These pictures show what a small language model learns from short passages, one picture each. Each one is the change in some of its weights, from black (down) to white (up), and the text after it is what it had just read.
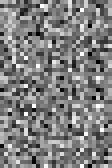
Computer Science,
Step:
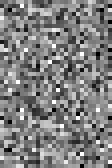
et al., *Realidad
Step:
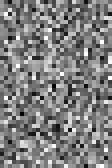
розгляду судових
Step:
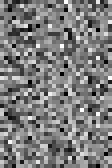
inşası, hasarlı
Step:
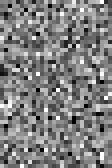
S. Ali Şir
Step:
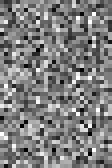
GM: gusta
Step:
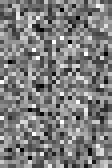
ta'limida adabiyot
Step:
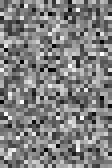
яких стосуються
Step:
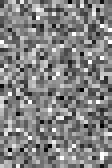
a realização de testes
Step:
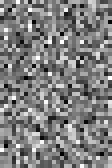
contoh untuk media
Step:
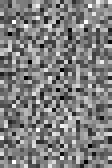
sınırlıdır. Bu
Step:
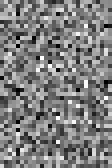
документов Узбекистан
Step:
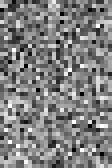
K. Askarifar
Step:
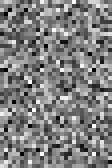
akan dimasukkan
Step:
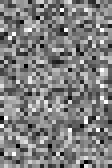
segi waktu.
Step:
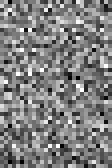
educación, aún no
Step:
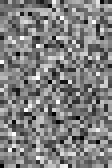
mahsulotlari eksport
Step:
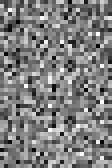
– на початку
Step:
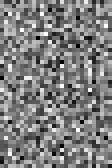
surge a seguinte
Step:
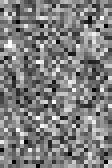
В., Енькова
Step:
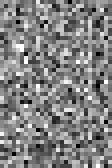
В приложениях
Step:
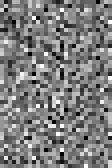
paling penting.
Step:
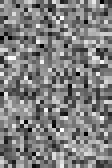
Shabgah A.,
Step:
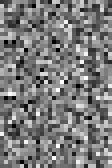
Доклады и
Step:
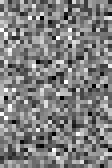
vários tipos de
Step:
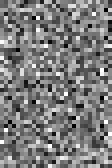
долларидан ошириш
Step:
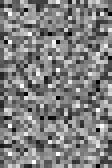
ditentukan karena
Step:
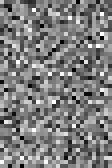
insbesondere mit
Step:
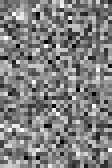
analyze the existence of
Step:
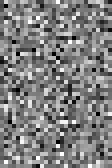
nurlar 1:4
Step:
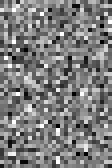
Ilm ahli. 4
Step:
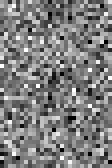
controle rígido
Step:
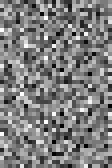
даёт возможность
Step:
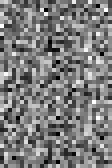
sido arrojado más
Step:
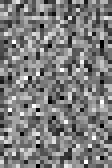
рақамли технология
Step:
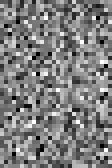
самая жизнь
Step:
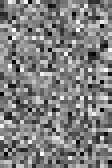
discussie over de de
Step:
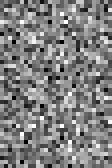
descontaminación, el
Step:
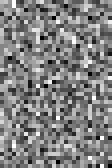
misma doctrina: no
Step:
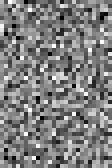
a parte ontológica.
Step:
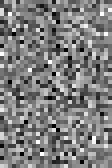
are blunted by
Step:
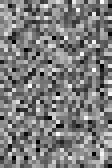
*Actualisation de la
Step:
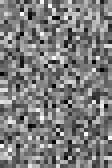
методом швидкої та
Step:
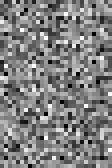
E. Sobranie
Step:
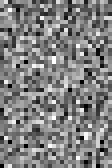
pelo todo do processo de
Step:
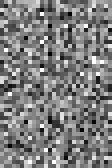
bulbul o'zini
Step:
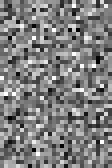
kâr amacı
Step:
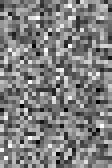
Foydalanilgan adabiyotlar
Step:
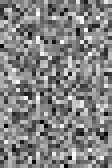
Research University Higher
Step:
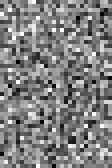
processo de escolarização
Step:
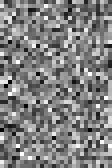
له بجلاء
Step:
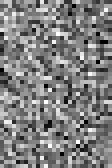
75 Industrie
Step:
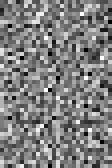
bukti yang sah
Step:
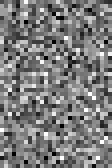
16 - подогреватель
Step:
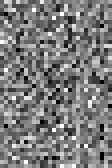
позволяет строить
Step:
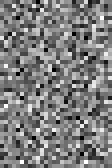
va ehtiyojni
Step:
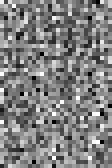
равной одновременно
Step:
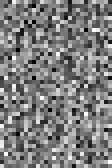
обозначают одну
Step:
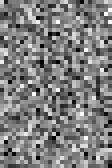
Sierra en marzo de
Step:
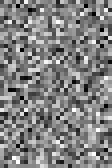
qandim, bahorda
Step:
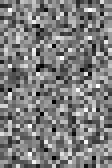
Aïllar les
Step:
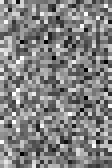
anos, com a qual
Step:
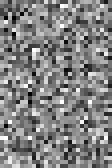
Based on pedagogical and
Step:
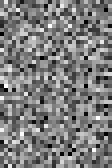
ma’lum guruh
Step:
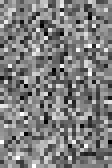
el nivel de sexismo
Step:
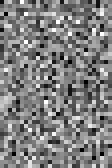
4,9 prosentin
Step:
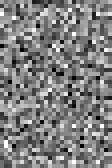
regularidad ☐
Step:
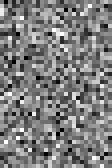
liberación femenina
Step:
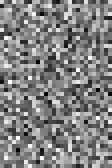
projeto são realizadas
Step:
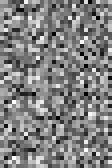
va operatsion jurnalda
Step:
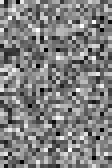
e interpretativa,
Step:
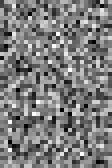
chunki OFDM orqali
